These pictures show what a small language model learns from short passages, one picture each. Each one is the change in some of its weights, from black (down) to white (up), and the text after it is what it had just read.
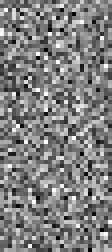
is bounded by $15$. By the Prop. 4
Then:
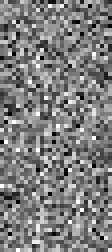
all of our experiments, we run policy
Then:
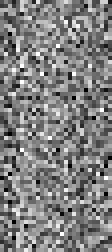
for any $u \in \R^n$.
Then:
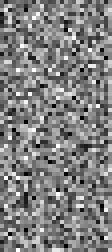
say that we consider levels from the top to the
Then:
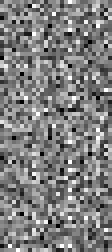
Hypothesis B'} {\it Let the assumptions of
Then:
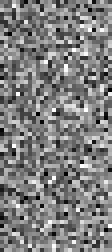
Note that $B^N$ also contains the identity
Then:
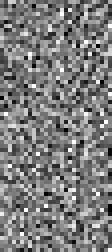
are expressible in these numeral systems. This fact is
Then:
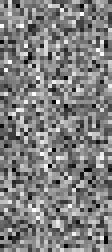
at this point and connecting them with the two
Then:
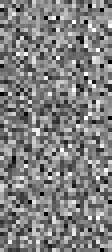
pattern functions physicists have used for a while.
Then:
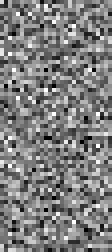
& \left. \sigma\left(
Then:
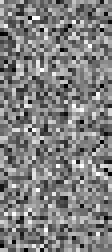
helix (36) has the parametrization
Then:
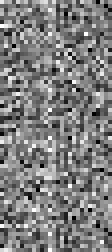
\emph{determinant line bundle} associated to the
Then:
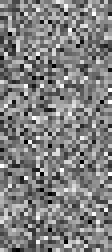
for all $T>0$, there exists
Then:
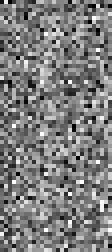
to isomorphism, or equivalently, to the tilting
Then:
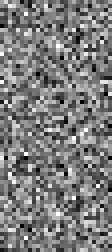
York, second edition, 1980. \newblock
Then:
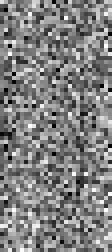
\cite{hada99} and is strongly related
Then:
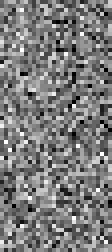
with different options to impose enforced or
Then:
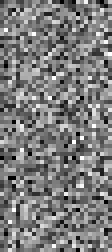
the regained recent interests in degenerate
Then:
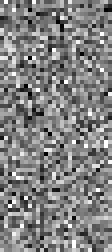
take the opportunity to include a result which
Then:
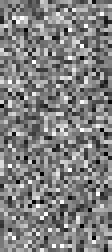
otherwise.} \end{array} \right.$ Let
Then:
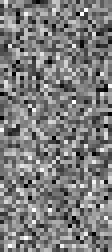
\item [(i)] If $g$ is the
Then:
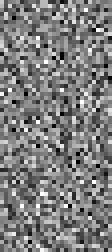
(type of colorings) under Figure 9, other
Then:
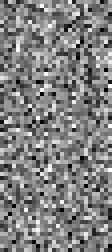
$\rho$ does not vanish in a neighborhood of
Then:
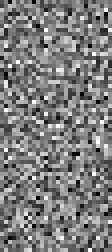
$N$-petal flower is 1 or
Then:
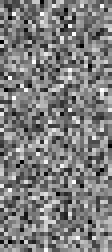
are precisely {\em linearly compact} spaces (see,
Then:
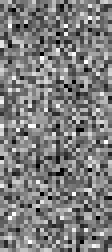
\label{races:inequalities} 0 <
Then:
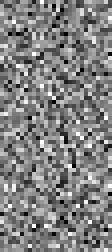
that $R(\phi ) <\infty$ and
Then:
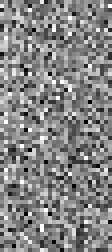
i-j\right\vert \geq 2 \\
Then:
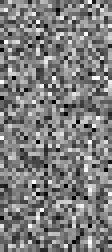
Then removing the last row and the last column
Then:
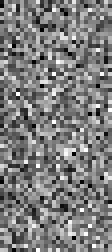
of tools, from analytical results to numerical
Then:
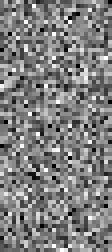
less than $R(N+M)$ to determine
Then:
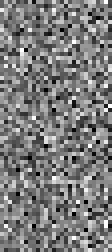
Rogers-Ramanujan identity,
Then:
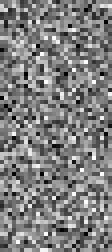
are symmetric. We require also the following conditions: \\
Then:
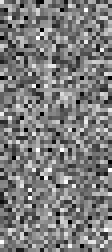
$X$ is of finite type over a discrete valuation
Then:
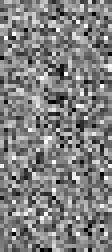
\end{align} Then by using Theorem
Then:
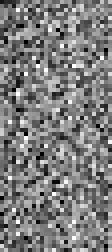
freedom, as one does not only approximate
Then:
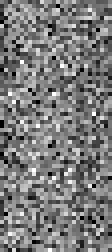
of Applied Mathematics and Computer Modeling\\
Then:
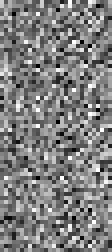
estimates (first term in the first integral of the
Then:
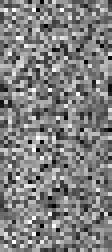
Fig.~\figCoreRemoved \hbox to
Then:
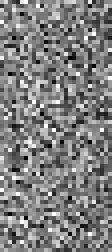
new results for fast--slow systems. The
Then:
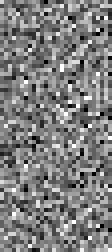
is uniform w.r.t. $t\in
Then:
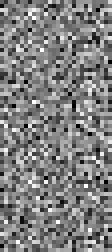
familiarity with the basic facts and notions
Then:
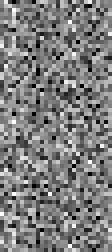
say Andreev-Thurston's circle
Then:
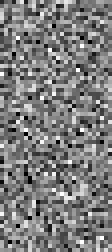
like to thank his advisors Alex
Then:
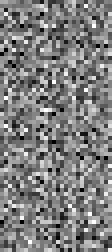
\end{pr} I learned this problem from
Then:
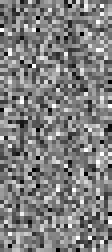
then $\mathbf{P}_{\xi}$ projection operator can be
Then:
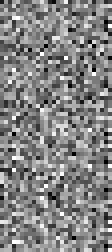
\end{array} \right] \right)
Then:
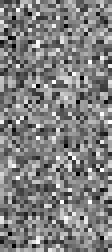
$S^3.$ From now on we only consider the
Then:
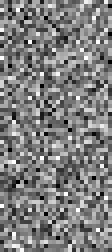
technical lemma will be useful. **Lemma
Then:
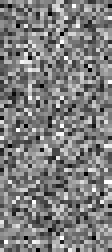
such issues). The following theorem is the main result
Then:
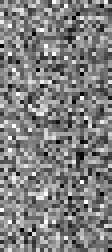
\vec u, \vec v, \xi
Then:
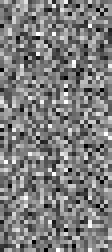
provide the complete characterization of the finite-horizon
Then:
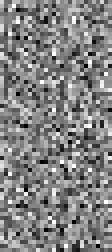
mapping $\Psi\col G_{k}\times
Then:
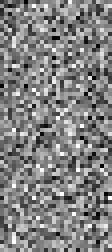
such that there is a positive constant $C_1$
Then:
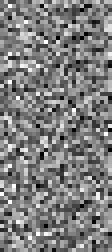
Quenneville, B.
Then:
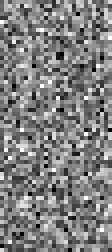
\to \overline{H}$ is codepth
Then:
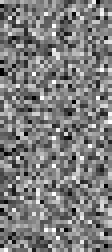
left sections and there is no way to completely solve this
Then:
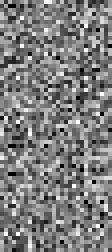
\subset \mathcal{D}$ generated by
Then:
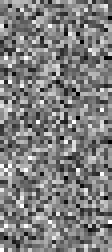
the weighted iterated function system \[ \left\{
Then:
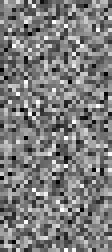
is easier to compute than the algebraic rank in general.
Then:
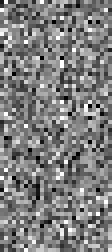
results of deploying restless bandit
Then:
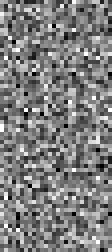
those admitting these six of the eight possible
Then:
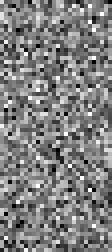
solutions of the implicit equations $\sum_p
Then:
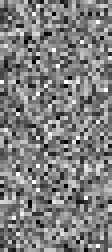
to bound the degree of invariant curves of foliations which do
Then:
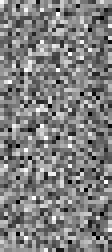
Benson, H.~Y., Sen,
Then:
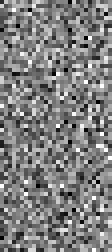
E$ for some (possibly different) integer
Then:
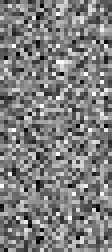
distinct odd Ferrers graphs.
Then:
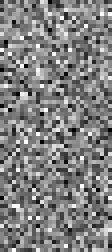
sending the isomorphism class of $\frak q$ to
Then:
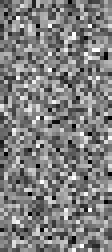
the two halves. Therefore, $a \geq
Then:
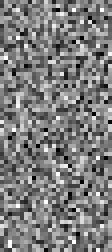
$\Gm_3$ is generally better than
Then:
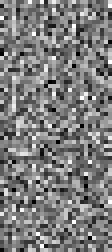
the coefficients of the ground form, {\it Journal
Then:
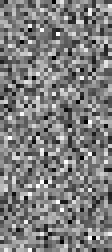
in \ref{F_iso} is
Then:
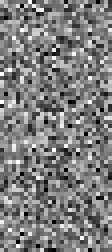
same proof for Donsker's invariance principle.
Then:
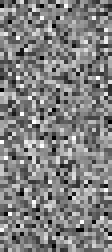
to two factors. First, the default grid
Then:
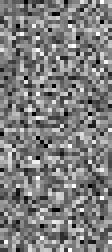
operations, each of which scales as
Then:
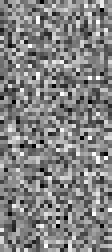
of the semi-circle disc to be
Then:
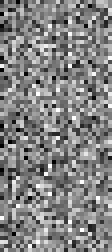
quite a number of maps constructed in this paper are new,
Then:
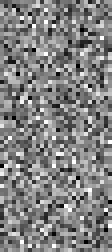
= O$. Note that $\cO_\cN$ may
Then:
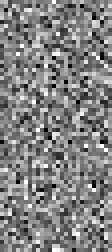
\\ To see (c) we first note that by Lemma
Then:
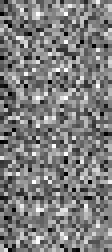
that the aging has no effect on the
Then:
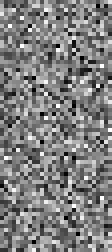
= b$. That is to say, the solution
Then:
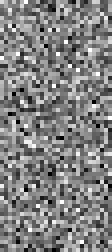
Furthermore, Hadamard's original classification
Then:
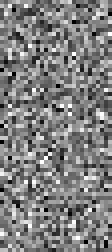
exists. Define matrices \begin{eqnarray} {\bf
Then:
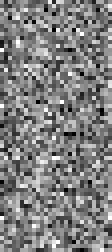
Earth and Moon, and the time unit
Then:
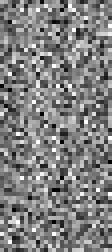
interest both for comparison with experimental or numerical results. For
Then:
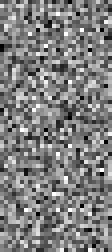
the same as SubFact 5.1, see
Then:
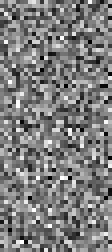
$\theta^{\star}$ are the true parameters of the
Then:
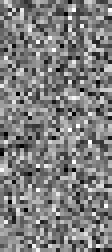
obtain interior H\"older estimates for the second
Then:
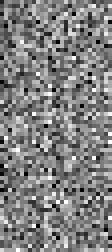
be a topological ring and $M$ a topological module over
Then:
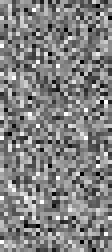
sampled trajectories. There are two important differences between
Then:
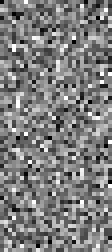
$\omega$ is nonconstant. This concludes
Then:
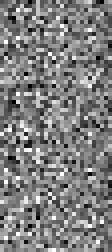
create and destroy this limit
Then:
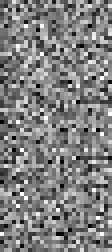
We can ``extend" $f$ to an extension
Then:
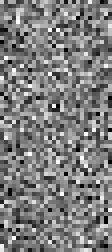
$\mathscr{X}$ if and only if
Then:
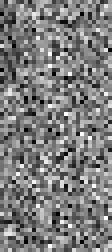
and of course the set consisting of the cube
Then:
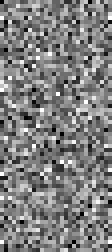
where $C$ once again denotes the {\sc
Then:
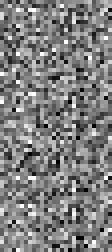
\chi(Lk^\infty(X \cap
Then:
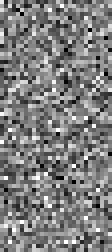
line with $b=2.4$, we select
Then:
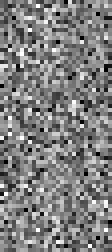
be an intersecting set in $S_n$.
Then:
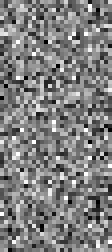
mention the paper of L.~Barreira and
